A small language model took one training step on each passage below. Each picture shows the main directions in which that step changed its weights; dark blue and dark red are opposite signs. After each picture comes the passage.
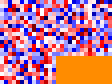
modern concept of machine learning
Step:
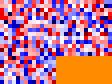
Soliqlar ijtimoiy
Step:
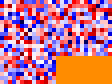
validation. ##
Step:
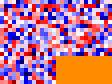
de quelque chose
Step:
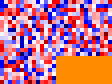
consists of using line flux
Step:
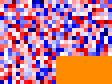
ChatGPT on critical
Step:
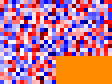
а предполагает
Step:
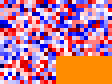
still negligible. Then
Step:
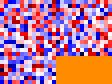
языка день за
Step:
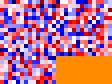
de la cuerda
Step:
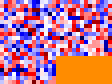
stochasticity in the
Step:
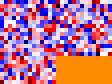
the Belle detector. The
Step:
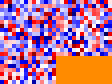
system of classical differential equations
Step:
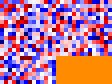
yordam ko'rsatish
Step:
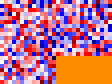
de documentos internos da
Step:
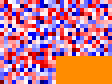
can be obtained by considering the
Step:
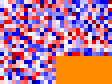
entre el 53% y
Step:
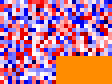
CLN datasets.
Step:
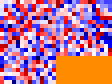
FODO cell, shown
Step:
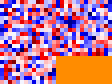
It also explores the evolution
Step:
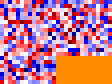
to generalize it to apply
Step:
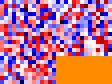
subtraction of frames
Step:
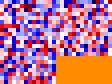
organizations sometimes use methods
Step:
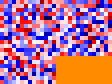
de san Benito
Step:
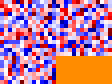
statistics despite
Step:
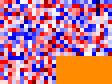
of a piece.
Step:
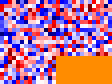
the total Hamiltonian and distinguish
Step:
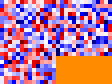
pero especialmente sobre la
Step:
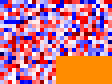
effect and magnetoresistance
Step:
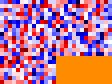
to calculate. This resulted
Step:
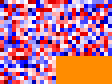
correlation structure is determined by local
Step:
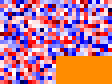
closer look shows an
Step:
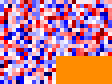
collection. M.,
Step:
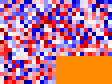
automated measurement sequence to
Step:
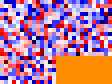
we have that for any unit
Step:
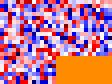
schemata and implemented a
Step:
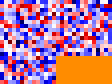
creation of the UHE
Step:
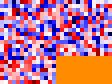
(i) for a given
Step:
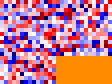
structures of S and Se as
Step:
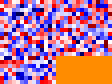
immediately after the initial
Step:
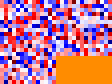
circular. La circulación
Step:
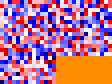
to \spec. We have
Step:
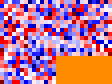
, o outro fato
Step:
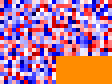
farqlar ham mavjud.
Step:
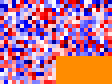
est disponible sous
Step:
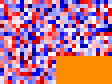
centre urbain du
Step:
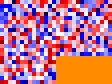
su vida sexual
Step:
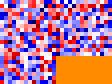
{~\AA}). We observe
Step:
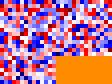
learning from the thematic
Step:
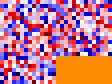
strongly depends on the rate of
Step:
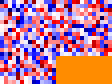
Maktab sharoitida
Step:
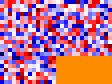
nella costruzione del
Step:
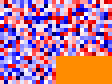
teaching professionalization
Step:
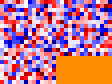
have been pathways to
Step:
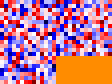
hence may be included in
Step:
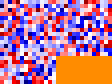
unique for EM
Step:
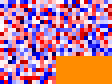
2022 e recuperação
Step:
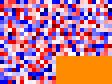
this contact is 180
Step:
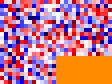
are excessive since finite
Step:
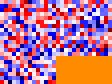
, I. Ruge
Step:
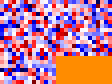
realizations in memory,
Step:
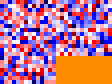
based on incomplete
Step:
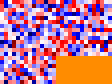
programs and agencies must
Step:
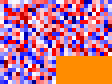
1.5 roughly
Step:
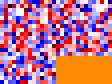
и полож., и
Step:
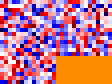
will be a factor of
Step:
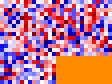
or highest
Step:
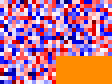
karara bağlanan
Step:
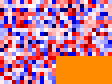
Крім того,
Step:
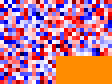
the longitudinal libration
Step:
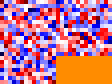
is the minimum of the potential
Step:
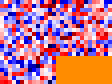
estimation of the impact moment.
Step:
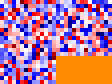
morale o va constitui
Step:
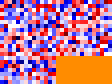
as quantum error correcting
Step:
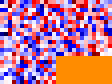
\indent return x
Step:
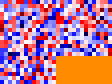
katta ariq Kom
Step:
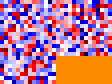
of the effectiveness,
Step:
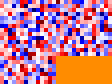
inson mehnati faoliyatining
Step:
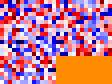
small inconsistency in
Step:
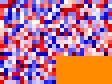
consistent with those from the
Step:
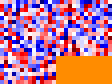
2. Uzoq
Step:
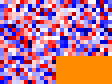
ao Estado o dever
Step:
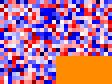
the features in S are
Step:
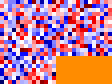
ота-она ва
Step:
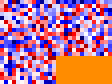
k$ acts only on
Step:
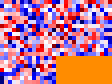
\end{equation} where
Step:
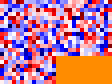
expect the Fe/O
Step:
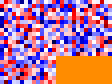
Operating systems and
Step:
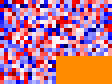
stars. We provide our measurements
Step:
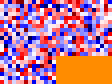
define the mass splitting
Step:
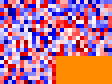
masalalari bo'yicha
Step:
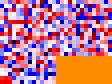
to carry out the same
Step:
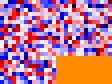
expect that even the first
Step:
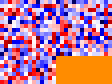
we just come back to the
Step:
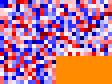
alphabet of
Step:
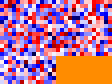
digital competence of a primary
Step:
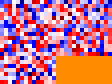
rasmiy va
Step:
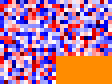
the average number of levels per
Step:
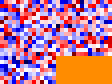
models that struggle
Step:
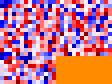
we `integrate' over
